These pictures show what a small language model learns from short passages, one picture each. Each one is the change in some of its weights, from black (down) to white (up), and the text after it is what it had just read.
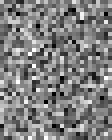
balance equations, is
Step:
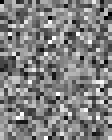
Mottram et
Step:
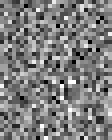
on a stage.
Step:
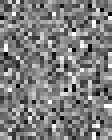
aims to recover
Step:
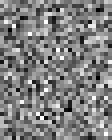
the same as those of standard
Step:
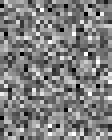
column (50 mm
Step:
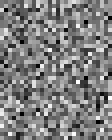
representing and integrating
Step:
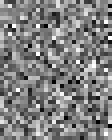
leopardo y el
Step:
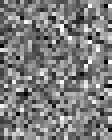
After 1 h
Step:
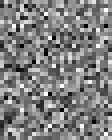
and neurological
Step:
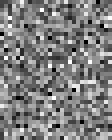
(about 3 mm
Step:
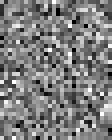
write energy during the
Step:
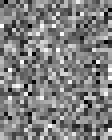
review of fundamental approaches to
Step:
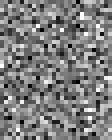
decreasing their distraction
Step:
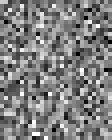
va avvalgi
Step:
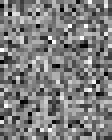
as possible $\bullet$
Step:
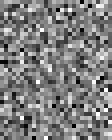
ravishda topish
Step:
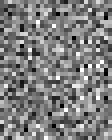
is shifted, and
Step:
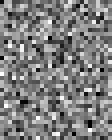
as Cu-Cu
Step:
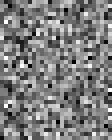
and of the flat
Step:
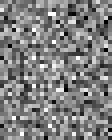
funcionó mejor
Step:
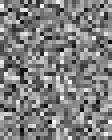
use of deadly
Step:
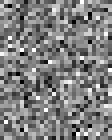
términos de
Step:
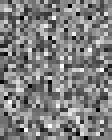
years with inflammatory
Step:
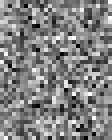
para que las personas del
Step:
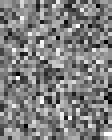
relief of arm
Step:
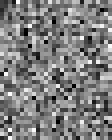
apontam para a
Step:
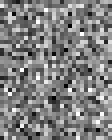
спереди и
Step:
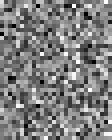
tiroiditning 15
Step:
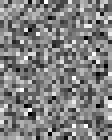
government. Other sources
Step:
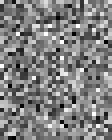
inner experiences,
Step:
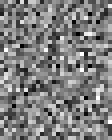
at a population level and as
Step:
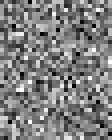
Church. The
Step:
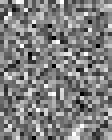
experts to develop our
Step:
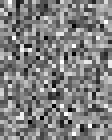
hubungan yang
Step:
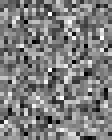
has not oriented
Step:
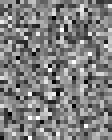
towards a group of
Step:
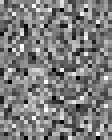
is clear this is an
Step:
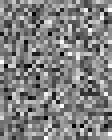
between language and culture
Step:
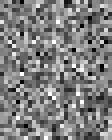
gestión del
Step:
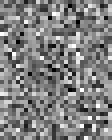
posteriormente, de
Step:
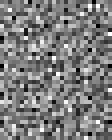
than a symmetric one to
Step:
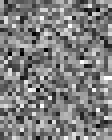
managed by electric
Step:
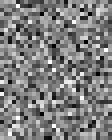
vector e_α –
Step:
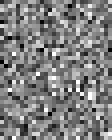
shooting was
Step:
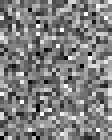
- Шахс
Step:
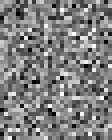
important in industry with
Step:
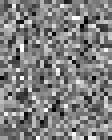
Parkent tumanining
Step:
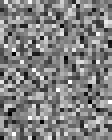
fixed capacity of seven
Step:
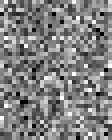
as agriculture,
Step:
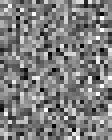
shares, food
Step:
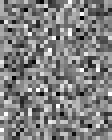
of Ethics and
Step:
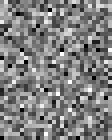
(a) At normal
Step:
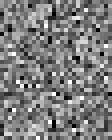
field throughout the star is
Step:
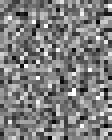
a TEM were not
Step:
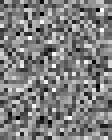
all tasks performed during the
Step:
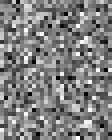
importance and helpfulness
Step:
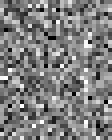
of these sources show very high
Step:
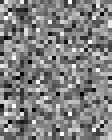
USA City of
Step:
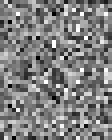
na koji je digitalni
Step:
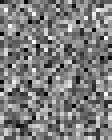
and deep optical lattices
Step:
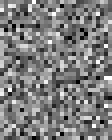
important discoveries including
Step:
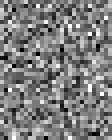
curves. It is shown
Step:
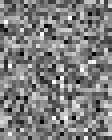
or theoretical support are
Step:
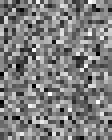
learning algorithms in large scale
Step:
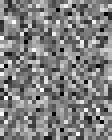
index of $\Gamma
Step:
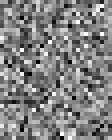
Web visitado el
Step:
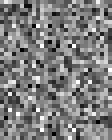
uchun raqamli
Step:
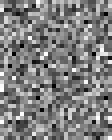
G) and trap E
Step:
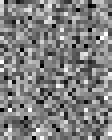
promulgação da
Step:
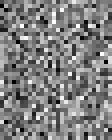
in designing and implementing
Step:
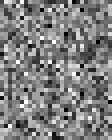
Les divers composants et
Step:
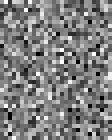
sensitive to the nature of
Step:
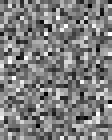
the QPO frequency)
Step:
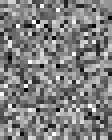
three modes of operation.
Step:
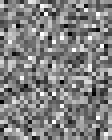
invasive alien
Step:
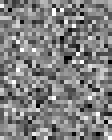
Tolerantlik va
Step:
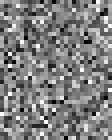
2014). GIS has been
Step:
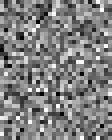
of The Catholic
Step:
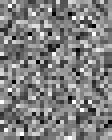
corresponding trace is shown below
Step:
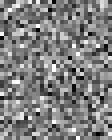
Ort wieder
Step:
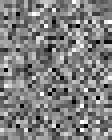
premissas e
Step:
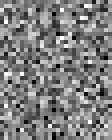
sections rise as p
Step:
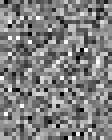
shows that extremely large
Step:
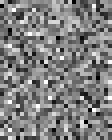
the arches of a
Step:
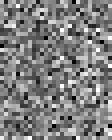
college. Of
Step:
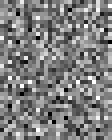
fractures Figure 6.
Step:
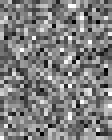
nine months
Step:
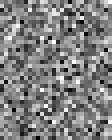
de fazer algum
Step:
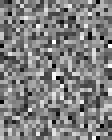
uncooperative population,
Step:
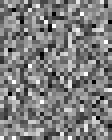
The resulting solid was
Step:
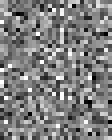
(graph on the
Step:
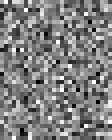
sensitive to both quark
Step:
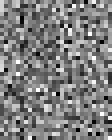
within the official school
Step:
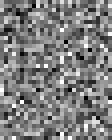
and the resulting qualitative
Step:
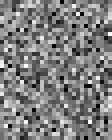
be a fairly
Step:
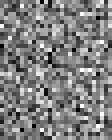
analysis used data initially
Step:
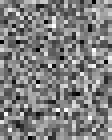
1 sec, orange =
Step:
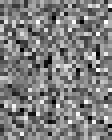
work instead of the
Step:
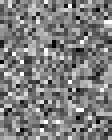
this is realized by
